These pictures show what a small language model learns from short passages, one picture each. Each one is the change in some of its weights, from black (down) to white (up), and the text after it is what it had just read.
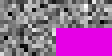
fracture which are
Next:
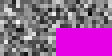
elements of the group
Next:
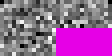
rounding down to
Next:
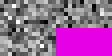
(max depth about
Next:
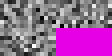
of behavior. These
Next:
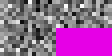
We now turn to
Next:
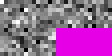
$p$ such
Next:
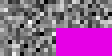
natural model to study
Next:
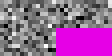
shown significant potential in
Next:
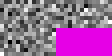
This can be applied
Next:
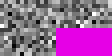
facilities comparable to
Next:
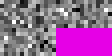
the form of
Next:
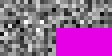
be strongly correlated
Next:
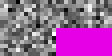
vertex $v$
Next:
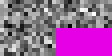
arbitrary positive parameters,
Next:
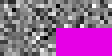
influence of each surface
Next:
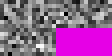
of a knot in
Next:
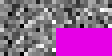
rise to the following
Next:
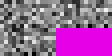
satisfy the relation
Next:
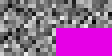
alternative carbon source to
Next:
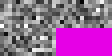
1.\bigskip Suppose
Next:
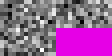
energy supplied at
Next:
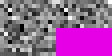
significant impact in the
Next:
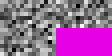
result follows.
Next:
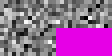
time series models.
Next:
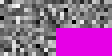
C$ in
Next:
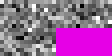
Acupoint embedding
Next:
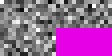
value such as
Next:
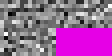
areas that likely contain
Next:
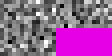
language as a
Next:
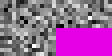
drug use.
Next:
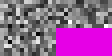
a completely bounded
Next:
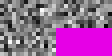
it is divided
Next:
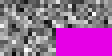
problems with nonlinear
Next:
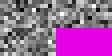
7th grade
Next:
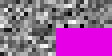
recalling that
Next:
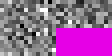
a drift term
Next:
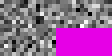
the deformation to move
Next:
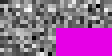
study. Data were
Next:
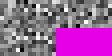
transformational leadership
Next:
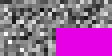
available today,
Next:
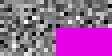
method. For a
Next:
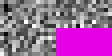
Proof. }Since
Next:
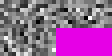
the introduction. We
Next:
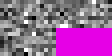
- - Total
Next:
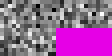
$\psi$, since
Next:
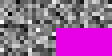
and high administrative
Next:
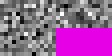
The microscopic
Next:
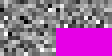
All experiments were performed
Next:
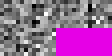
capabilities, was employed
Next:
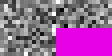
expression of key
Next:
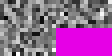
of an inverse
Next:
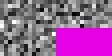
posit that the
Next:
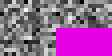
we can consider
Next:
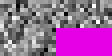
educational content contributes
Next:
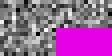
fostering communication
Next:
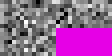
which is sufficient for
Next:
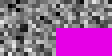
and energy consumption
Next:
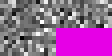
first membranes become
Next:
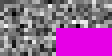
- prior to the
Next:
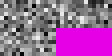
communicate and interact
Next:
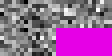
we give functors
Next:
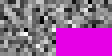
of $p$
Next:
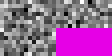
into account not only
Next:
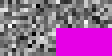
for textual data
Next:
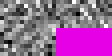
\[ \cdots
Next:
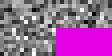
Y. Li,
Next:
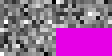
Performance Computing
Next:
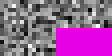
this area. I
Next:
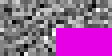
desired corollary.
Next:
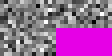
phases: In
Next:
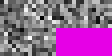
of the second layer
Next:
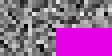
and the theorem follows
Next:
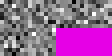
in future clinical
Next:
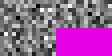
on the right).
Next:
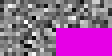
predictions from these
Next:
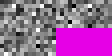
\equiv 7
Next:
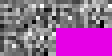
Acnes are
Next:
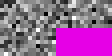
\AA in
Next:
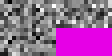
is common to say
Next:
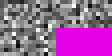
0$ and
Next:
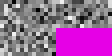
objective of this research
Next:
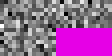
and only if
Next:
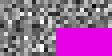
whose columns correspond to
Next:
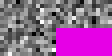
the solution procedure is
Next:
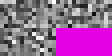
insights into cellular
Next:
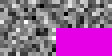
only known by
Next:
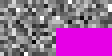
proofs assume that they
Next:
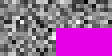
Clayton do
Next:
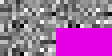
detection methods depend on
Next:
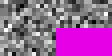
response time to
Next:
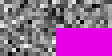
using the Young
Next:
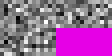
separation) -
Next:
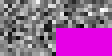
than the average
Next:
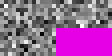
disease and preventing
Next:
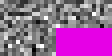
In the present
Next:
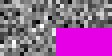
power and, in
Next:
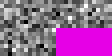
are non--zero
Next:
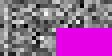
all these three
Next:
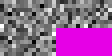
servant to
